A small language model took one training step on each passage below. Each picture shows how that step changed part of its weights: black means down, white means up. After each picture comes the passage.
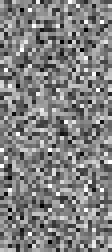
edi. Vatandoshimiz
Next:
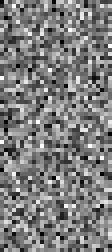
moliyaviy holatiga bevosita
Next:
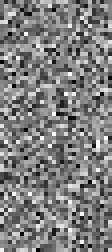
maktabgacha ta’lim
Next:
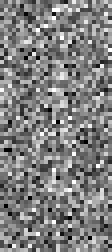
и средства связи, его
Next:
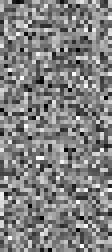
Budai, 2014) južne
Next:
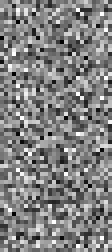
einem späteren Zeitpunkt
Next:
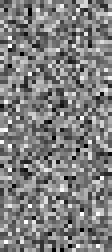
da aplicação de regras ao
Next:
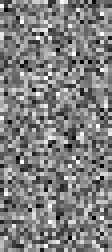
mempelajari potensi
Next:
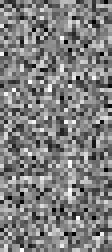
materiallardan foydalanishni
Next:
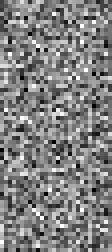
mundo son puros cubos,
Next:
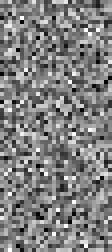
dokumen yang kompleks.
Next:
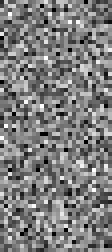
matematik tushunchalarni
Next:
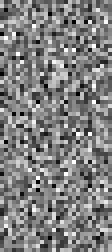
poderia ser conectada a
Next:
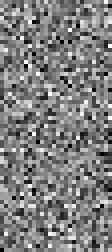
tashkil etishda didaktik
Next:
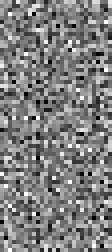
Calor e Baixa Umidade
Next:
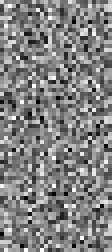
the tax application on the
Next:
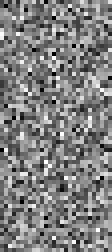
muitos indivíduos devido
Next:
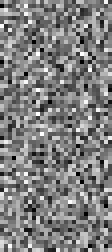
of the Uzbek, Kyrgyz
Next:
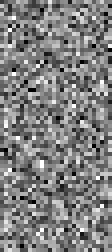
process, respect for teachers will
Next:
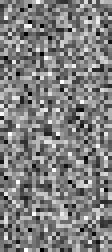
Universidade Federal de Minas
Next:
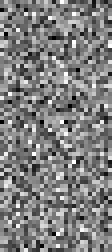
У сучасних умовах можна
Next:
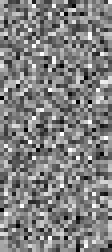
necrosis del colon sigmoide y
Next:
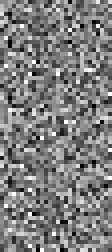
le droit d'auteur :
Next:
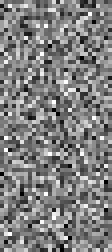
of the described situation led
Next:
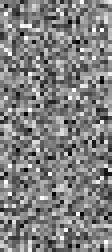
меъёрини қўллаш
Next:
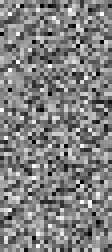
que consistía en alcanzar un
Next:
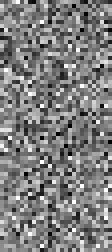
Диспозитив ва бажариш
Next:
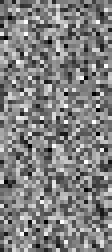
para que la duda sea resuelta
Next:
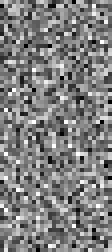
la adopción de humedales
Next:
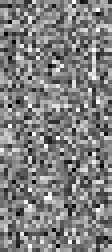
Toshkent: O‘zbekiston,
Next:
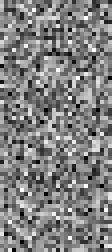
TATU Farg'ona
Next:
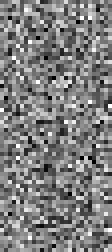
yaratmaya dair bir
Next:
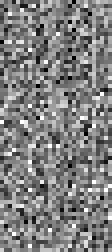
iqtisodiyotda mamlakatning
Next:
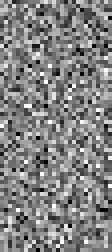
bijlage 1 is een link
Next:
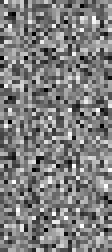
фоном, температурам
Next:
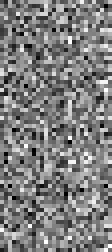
взимку. Цвіте в
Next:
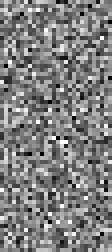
Urbanización Túpac
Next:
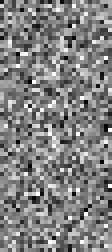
жүзеге асыру
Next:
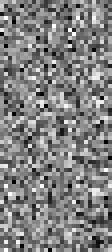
mavjud. Masalan, agar
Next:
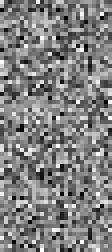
seu caráter provisório
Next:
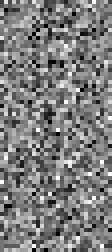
полностью совпадая с
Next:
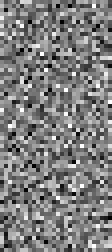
nisbatan qo'llaniluvchi
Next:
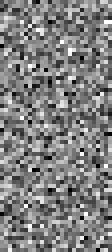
рішення людей та
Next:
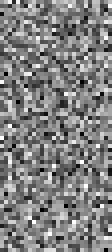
(2021). The Ukrainian
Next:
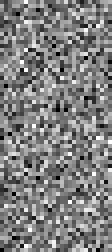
Borderline intellectual
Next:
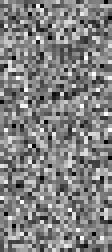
Masalan, ingliz tilida
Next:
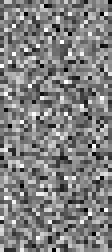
kunnen van de kwitanties en
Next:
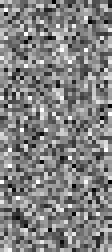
informatique ? - Utilisation des
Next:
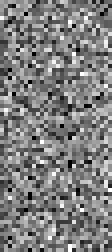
агреговані дані
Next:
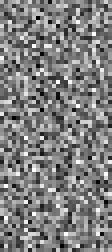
65): A auditoria interna é
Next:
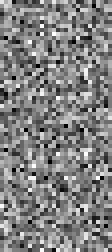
meet all obligations. Overall,
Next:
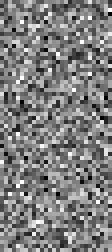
edi¹¹⁴". Mazkur
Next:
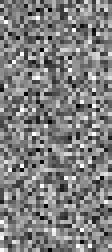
stakanga qo'yiladi,
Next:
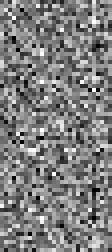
havolani tarqatish orqali
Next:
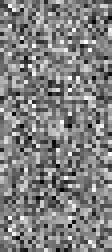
mashg'ul bo'lishi uchun
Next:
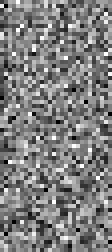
vez *retuiteados*. Estamos
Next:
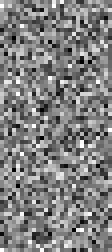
recherche produites autour des
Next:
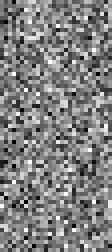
la Convention contre la Torture
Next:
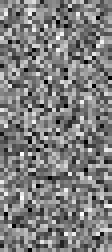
i ‘l’home–,
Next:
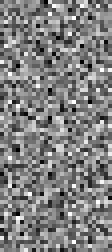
da internação em reabilitação
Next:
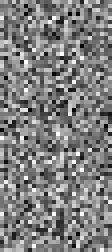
ауыруы. Ерте
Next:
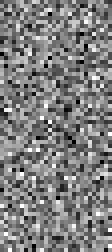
operators (pilots)
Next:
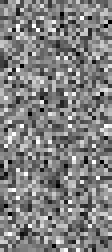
étant l'ensemble des
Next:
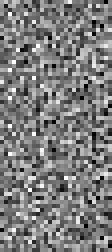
darajasini yuksaltirish,
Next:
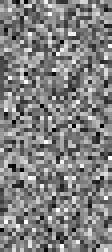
todos los alumnos ,
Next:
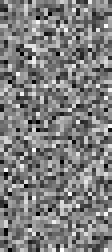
debe tener presente para el
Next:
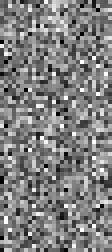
relation avec divers aspects
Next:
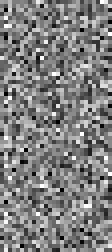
geral foi analisar as percepções
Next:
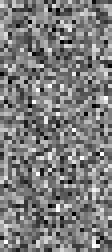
nisbatan esa Tashqi
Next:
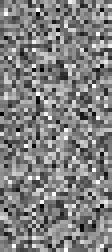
of Applied Sciences and
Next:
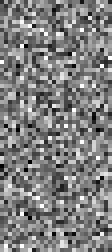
Тожикистон давлатлари
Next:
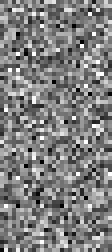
mediile sânt constant
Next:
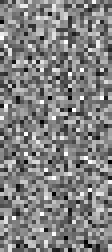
2008; Clausen et al.,
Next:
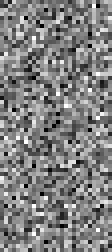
funcional, mesmo que o site
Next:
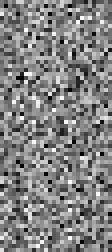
olan öğrencilerin
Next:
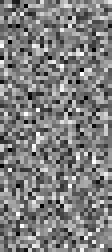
System², hay 67
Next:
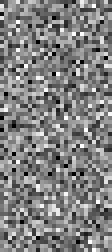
questions, notamment les
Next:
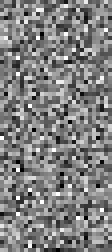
entlegenen Alpentälern,
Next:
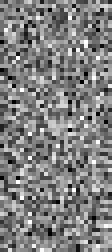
qiladi. Hosil bo‘lgan
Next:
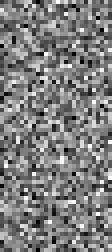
presentan enfermedades
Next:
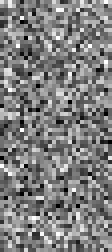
подход. Если к системе
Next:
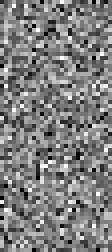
проявления рискованного
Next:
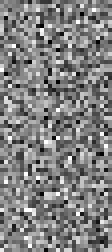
Trad. Julián Marías
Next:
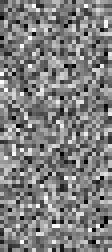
xohish hissining tobora
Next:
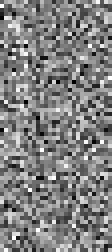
dunyosining madaniy
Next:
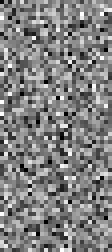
the usage of modern service
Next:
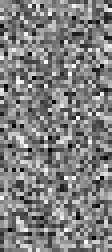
camponeses, ou seja, não
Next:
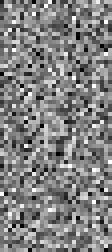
Ayrim hollarda o'sma
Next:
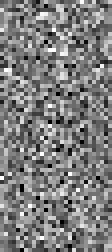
к повышению суммарной
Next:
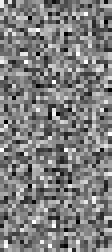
yondashuv keyingi pedagogik
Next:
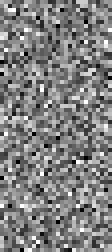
8 Dateien mit jeweils
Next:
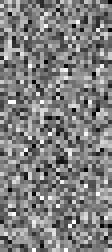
музыка Центральной
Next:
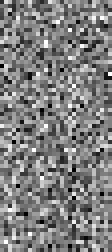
tiklanish va taraqqiyot
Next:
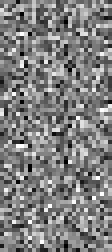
a Reedling #1 y se
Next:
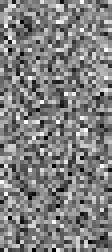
як фундамент суспільного
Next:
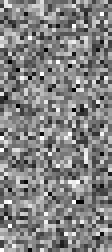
und erfahren möchten,
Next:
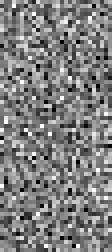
qo'llash darajasini
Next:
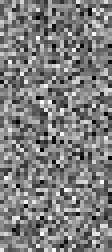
barroco la ornamentación es al
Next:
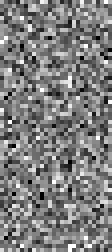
пам’яток історії і
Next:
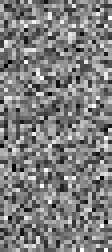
tomonidan maktabgacha
